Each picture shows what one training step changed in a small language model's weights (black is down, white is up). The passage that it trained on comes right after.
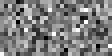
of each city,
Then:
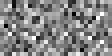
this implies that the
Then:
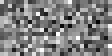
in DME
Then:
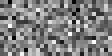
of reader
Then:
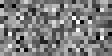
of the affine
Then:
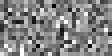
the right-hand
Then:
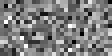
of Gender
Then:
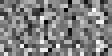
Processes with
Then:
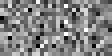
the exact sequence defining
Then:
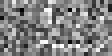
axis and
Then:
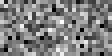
and wide. The
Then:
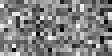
a diffeomorphism
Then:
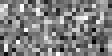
module. This
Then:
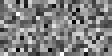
of the composite
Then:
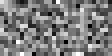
seen as a
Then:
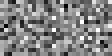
DOE -
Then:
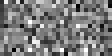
provided as output
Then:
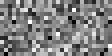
in the Indian
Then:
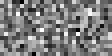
also depending on the
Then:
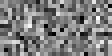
can be obtained by
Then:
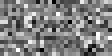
locations were
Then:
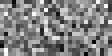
The effect of the
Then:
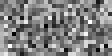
catchment with
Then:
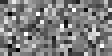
correspondants sont
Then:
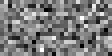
proof was given by
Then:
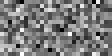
des exposants de
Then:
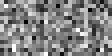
claim that
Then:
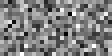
{ \underline{\mathbf
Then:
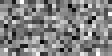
Group on Data
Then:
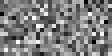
introduces different
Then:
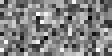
uniformly bounded
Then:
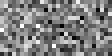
be entered by
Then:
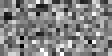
The permutation
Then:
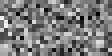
in Saudi
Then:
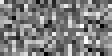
as well as the
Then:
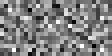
regeneration and
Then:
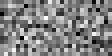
and contextual
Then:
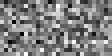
In Sections 3
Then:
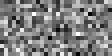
complications have a
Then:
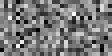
of the IoT
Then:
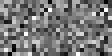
shown with filled
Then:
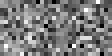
learning more?
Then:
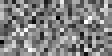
Coastal and
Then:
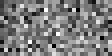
in processes such as
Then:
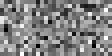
a symmetric
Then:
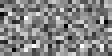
fundamental solution
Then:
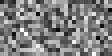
has had followers
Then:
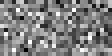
$Z$, then under
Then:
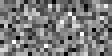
used to assess of
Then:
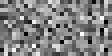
slower and
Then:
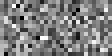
of agricultural
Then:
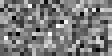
to the ENT
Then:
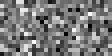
recent study based on
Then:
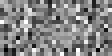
our contradiction
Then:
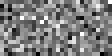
message being
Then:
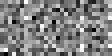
agency theory,
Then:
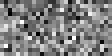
fail to produce
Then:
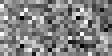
are given according to
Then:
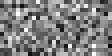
Ventilation &
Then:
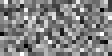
following basis \bee
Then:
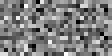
that, unlike
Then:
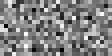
linearizing the
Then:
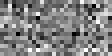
if $\rho$ is
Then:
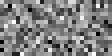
corresponding connected component
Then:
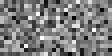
to reducing the
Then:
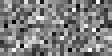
designed for
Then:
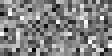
equipment and
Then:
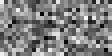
out in the test,
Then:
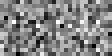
this fact again.
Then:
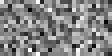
a connected component
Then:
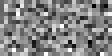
\theta \in
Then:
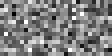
edge computing.
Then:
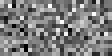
going to
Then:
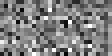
of depression and
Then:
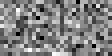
$\rho$ for
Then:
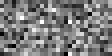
.$ Define
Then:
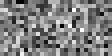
the double
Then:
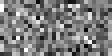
material and the
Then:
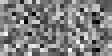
CUP 99 data
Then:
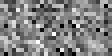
we first explain
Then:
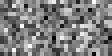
was accidentally
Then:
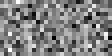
the terminology
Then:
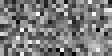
to explain this
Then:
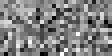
bounded continuous functions from
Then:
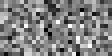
N Questions
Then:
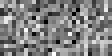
of motivic
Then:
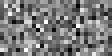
improved content,
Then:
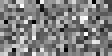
new normal. To
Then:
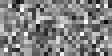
hand side ring
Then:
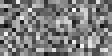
the social network
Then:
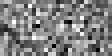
certification is
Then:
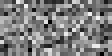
a better study through
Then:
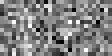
experimental setup
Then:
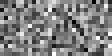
levels were higher
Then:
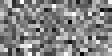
he supports this
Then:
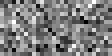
$1 + \varepsilon
